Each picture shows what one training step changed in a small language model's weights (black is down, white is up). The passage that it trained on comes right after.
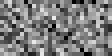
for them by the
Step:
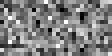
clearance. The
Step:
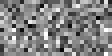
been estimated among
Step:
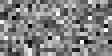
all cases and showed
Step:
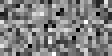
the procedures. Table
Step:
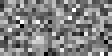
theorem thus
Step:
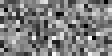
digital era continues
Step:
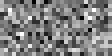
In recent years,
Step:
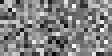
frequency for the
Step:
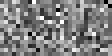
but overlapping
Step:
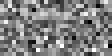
values may have been
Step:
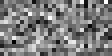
Reconstruction of
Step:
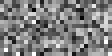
regional level.
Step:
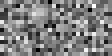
the meaning of the
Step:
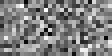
Group A and
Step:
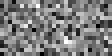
structure of routing
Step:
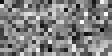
capital intensity,
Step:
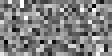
This makes it
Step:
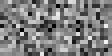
of the incidence of
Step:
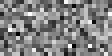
opportunity for
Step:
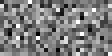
has required the present
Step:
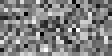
ARAS method
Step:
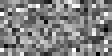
fanlari -
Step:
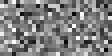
was analyzed using
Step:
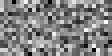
acreage because
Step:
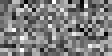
stick or
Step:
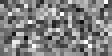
be active.
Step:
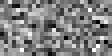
this article does
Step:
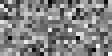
transformation called
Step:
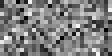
trust in the
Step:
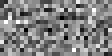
F + * If
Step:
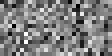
become the main focus
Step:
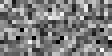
and procedures.
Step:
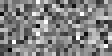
indicators characterizing
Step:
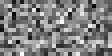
reference range of
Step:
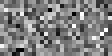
was taken and only
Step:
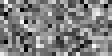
in explaining how
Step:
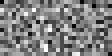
significant sex difference
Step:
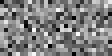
lower LOQs
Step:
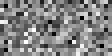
were detected in
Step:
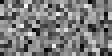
limit of the
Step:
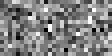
The authors
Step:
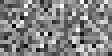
focus on the TRE
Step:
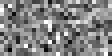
BGC. The
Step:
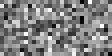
that influences the
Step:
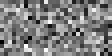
by the automation
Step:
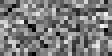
them from official
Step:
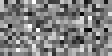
Thickness 12
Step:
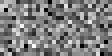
to locate the
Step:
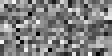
and deeper level
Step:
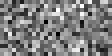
to treat religion
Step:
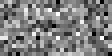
that we —
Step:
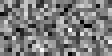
about them, discuss
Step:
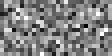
exactly at the
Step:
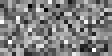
coming to peak
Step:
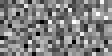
production casing integrity
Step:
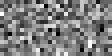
concesso, a
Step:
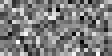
and developing the most
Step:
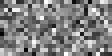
above a wide
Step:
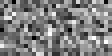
His research interests
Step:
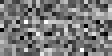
interpretation when
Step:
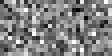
1: Distribution
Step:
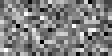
- Wind of
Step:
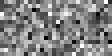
oils was
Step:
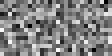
financial market changes
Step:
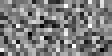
of TL peak
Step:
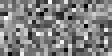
all material planes.
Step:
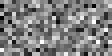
small exporting
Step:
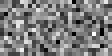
Industrial as
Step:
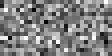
Revathi in
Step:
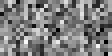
about weight,
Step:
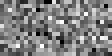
ecological problem that
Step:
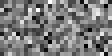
in electronic
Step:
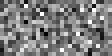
This study uses data
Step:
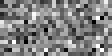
a direct relationship, it
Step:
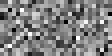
ion having
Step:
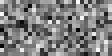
million lines
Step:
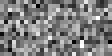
meeting was
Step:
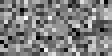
assessments, earth
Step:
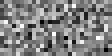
introduced to
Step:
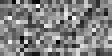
Region' was
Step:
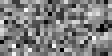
the operational (and
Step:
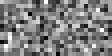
attributes because of
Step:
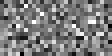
study consist of?
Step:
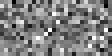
government. The only
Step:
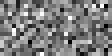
required on the possible
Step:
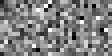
only authorized
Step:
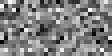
procedures increase the
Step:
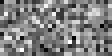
the customs
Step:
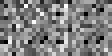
study focuses on
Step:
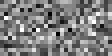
M, Harding
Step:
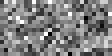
protagonist in
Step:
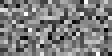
indicated in the
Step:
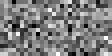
tool to support their
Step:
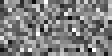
past data and can
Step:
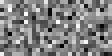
right foot
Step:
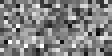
is aimed directly
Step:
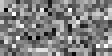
land location and
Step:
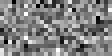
carried out very
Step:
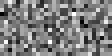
about 230 people.
